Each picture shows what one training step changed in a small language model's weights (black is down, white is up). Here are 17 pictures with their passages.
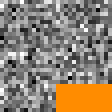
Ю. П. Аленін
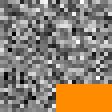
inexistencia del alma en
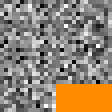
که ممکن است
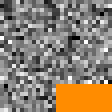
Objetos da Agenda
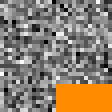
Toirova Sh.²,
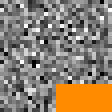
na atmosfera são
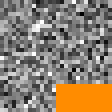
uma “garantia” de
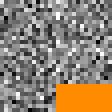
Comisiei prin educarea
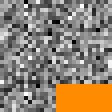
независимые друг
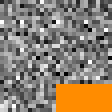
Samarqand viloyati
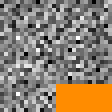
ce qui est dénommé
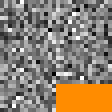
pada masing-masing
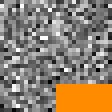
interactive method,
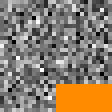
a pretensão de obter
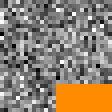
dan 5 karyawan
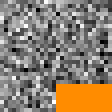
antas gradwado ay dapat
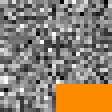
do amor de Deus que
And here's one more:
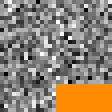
(по концентрации)
